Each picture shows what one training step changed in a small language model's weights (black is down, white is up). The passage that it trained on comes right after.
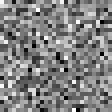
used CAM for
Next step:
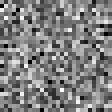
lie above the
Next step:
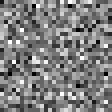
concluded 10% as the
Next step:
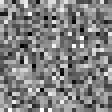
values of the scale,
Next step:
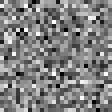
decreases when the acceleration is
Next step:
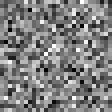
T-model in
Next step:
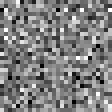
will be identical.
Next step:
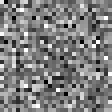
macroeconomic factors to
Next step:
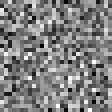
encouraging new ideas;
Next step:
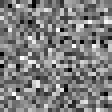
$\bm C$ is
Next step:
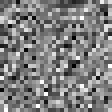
efficiency. The production of
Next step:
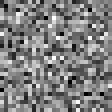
equatorial regions at
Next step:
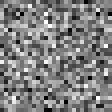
The solver is written
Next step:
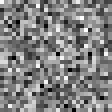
as a contour,
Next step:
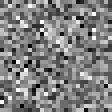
in the CEU
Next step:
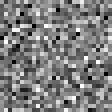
similar. The smaller plots
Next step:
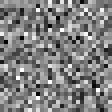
land use intensity on biodiversity
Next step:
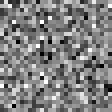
analytical results in electronic and
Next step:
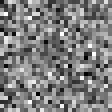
integration of mathematical fields,
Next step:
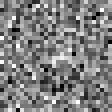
geographic areas raises
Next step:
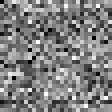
Genotype 3 in
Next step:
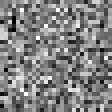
as of May
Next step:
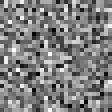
a sick and
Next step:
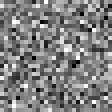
with a particular example.
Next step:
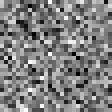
PPE ideal
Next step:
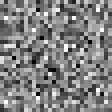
affect on system dynamics and
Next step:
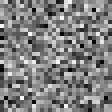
solar $\nu$, together
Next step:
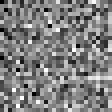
subsections, we
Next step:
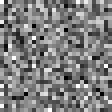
with an electric dipole moment
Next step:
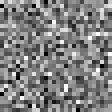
scalar meson exchange to
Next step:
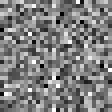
ellipsoid in
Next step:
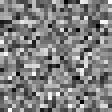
& Selection criteria\\
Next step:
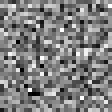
In our gauge fixing
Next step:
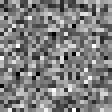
phase space is the symmetric
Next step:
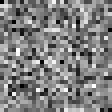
the newest version requires
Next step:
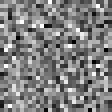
each mass bin;
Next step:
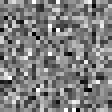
is kept between 15
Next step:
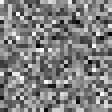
years (mean age
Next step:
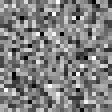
the possibility of a
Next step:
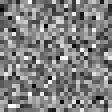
by multi-turn
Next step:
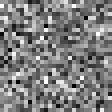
nucleation sites for
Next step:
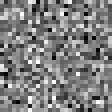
treated V 176K
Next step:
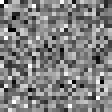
has been computed for
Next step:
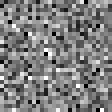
practitioner for white
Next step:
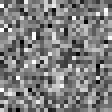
normally incident onto
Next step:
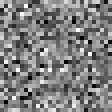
satellites and member galaxies
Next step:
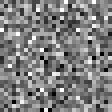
quantities in the leading
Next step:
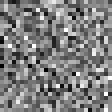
of single use packaging
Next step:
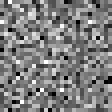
an effective picture of the
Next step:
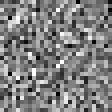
this field. We finally
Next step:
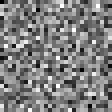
contribution in this paper is
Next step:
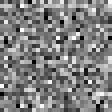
data remain restricted.
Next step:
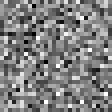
The bunch
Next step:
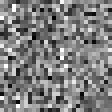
D0 has focused on
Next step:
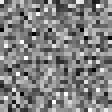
rely mainly on their
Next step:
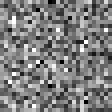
a result of the
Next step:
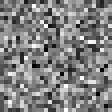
base graphics function,
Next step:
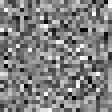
work will focus on
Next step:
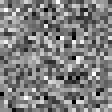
single tracks. A
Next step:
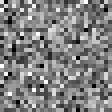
a standard integral listed in
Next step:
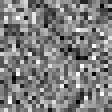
stochastic flux from a Gaussian
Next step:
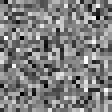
can be classified into three
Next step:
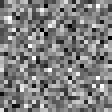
\blos in the
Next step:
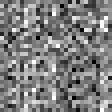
formulated and tested at
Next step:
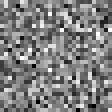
and posterior estimates.}
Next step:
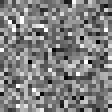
Keys to
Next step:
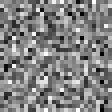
over a large ensemble
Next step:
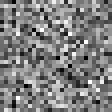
to a low carbon,
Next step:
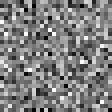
component, promoter of
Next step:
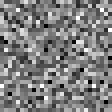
observations have converged in
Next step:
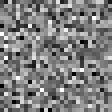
charge is close to the
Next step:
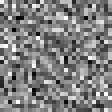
linked to Pauli matrices
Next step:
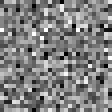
bahwa ada
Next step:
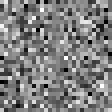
\cos \alpha \;
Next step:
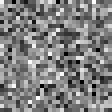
in presence of strong base
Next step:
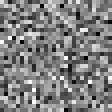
the present study, was
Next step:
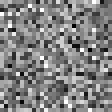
by the poles in
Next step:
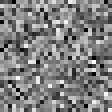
to divide the integrated
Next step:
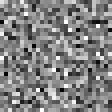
where at the equilibrium
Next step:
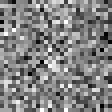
to the statement
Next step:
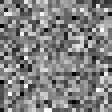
\newblock {\em
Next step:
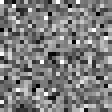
the Canny edge
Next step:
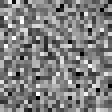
bound on the branching
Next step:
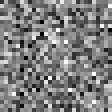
leading to the first
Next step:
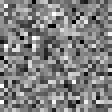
heat-driven thermal
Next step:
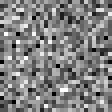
and Utility
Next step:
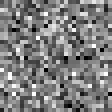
of vector bundles with
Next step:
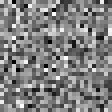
social media increases its
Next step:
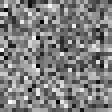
so on) like the
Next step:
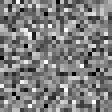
($B$ can be
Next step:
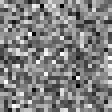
the bacteria
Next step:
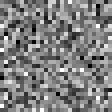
methods and practice. In
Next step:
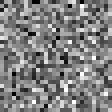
therefore $\phi$
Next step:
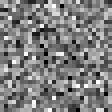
(near the peak
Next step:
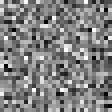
with no extra gap
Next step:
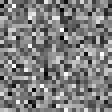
certainty even in the
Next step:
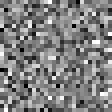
studies of musical
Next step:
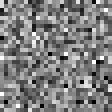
n} \langle
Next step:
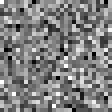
replacing the units with
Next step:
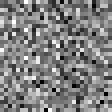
a marker of
